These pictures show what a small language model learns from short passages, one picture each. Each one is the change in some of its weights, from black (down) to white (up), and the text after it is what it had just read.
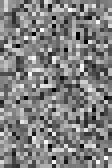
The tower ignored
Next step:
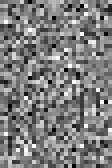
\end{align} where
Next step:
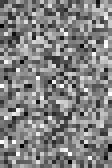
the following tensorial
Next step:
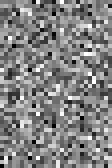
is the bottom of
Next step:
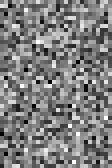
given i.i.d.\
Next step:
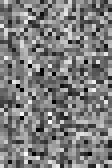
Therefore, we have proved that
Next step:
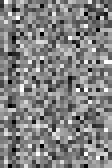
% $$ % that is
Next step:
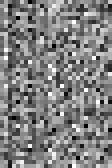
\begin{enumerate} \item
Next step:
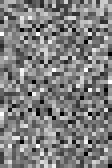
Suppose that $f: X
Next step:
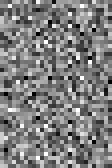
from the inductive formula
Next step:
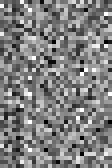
Edman {\em et
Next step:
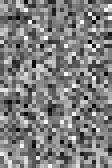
the best dominant.
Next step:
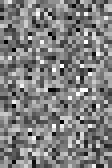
that removes nonzero
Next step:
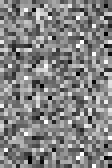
in principle to
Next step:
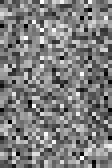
unique uniserial with
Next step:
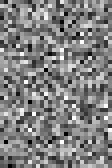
a scalar product on
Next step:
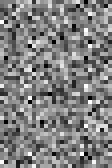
`{\red systematic
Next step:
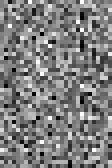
of set partitions and their
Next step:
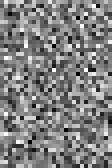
The result follows. \endproof
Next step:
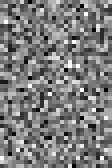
\end{align*} Then,
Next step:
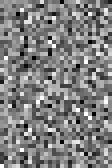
total cross
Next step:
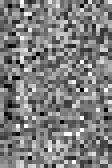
function is \begin{equation}
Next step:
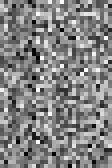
{\it let $b$
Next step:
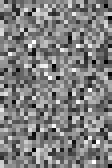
input convex region. We
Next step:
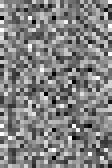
\delp$ is now
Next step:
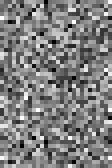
of $\widehat{F}$
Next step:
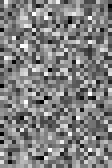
it is usually assumed
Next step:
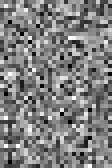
functors with the
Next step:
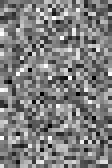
constants to be determined
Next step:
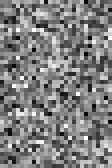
structure which makes the
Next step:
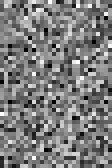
this last section, we give
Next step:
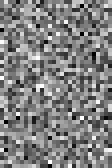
and $q$ is the
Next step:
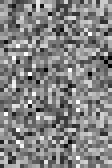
$x_0$, there is
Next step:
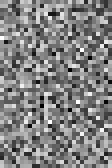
in general. For example,
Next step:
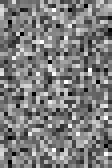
defined symmetrically.
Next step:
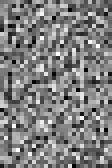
t \end{equation} for
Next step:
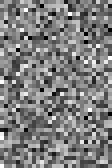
of subsets determined by
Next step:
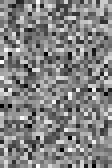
$T \times V$ in
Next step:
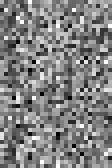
vector function $g$} \noindent
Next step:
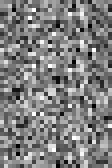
the fatigue of the
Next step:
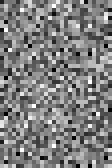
of critical values of
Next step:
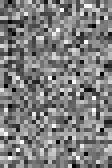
\end{lem} {\em
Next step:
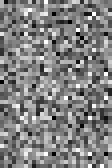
vanish when paired
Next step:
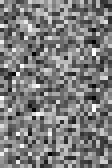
point basis of $I,$
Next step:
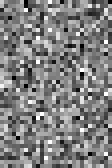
right $B$-module, then
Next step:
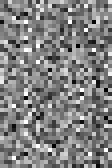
can be exploited
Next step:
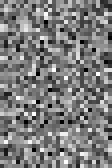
statement. By the fact
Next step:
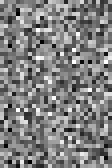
over a field $K$ then
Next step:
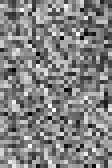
conditions:* (i)
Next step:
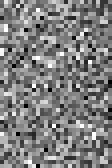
on $t$. Using the
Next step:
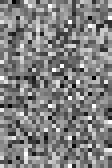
$U$. We have seen
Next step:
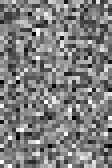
bilinear form $a$ and
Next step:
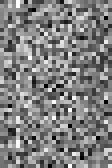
is more difficult
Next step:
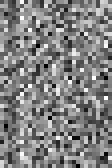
(ii) It is clear
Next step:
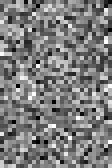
functions of $\ell$-adic
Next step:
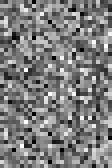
the state of a variable at the
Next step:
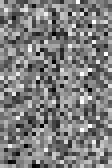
done by having test
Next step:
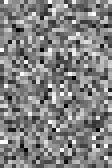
Finally, the sections
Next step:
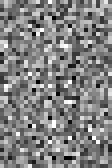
then this $F_i$
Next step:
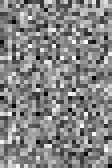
If $f:X\rightarrow
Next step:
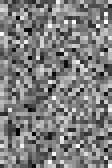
\notin I$. We can
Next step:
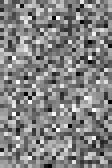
is proved as follows. Fix
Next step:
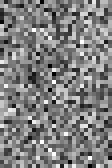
2$. We conclude that
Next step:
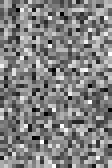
and a general form for all
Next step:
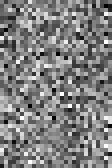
changes on multiple solutions
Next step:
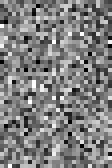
have exceptional zeroes
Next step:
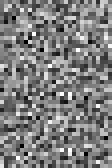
variable, for a special
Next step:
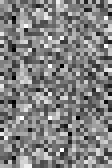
work it is set to a
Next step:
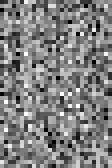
the output of internal
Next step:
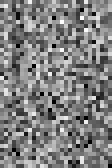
in the ``corners''
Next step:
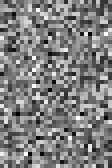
conditions on $\zeta$ can be
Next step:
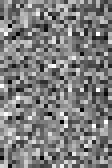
that both the following hold:
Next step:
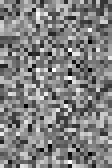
in $\psi(c)$, that
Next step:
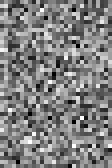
\right) $. We
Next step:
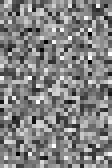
the binomial result of
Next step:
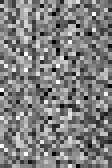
is also valid for
